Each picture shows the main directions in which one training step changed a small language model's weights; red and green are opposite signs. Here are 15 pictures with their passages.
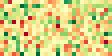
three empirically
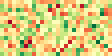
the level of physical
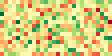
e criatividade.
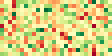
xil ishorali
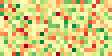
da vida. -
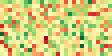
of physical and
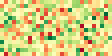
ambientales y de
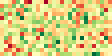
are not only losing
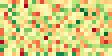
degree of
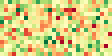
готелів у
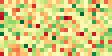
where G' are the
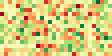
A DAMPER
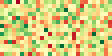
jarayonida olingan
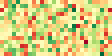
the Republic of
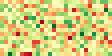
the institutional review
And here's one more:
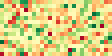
de tecnologias
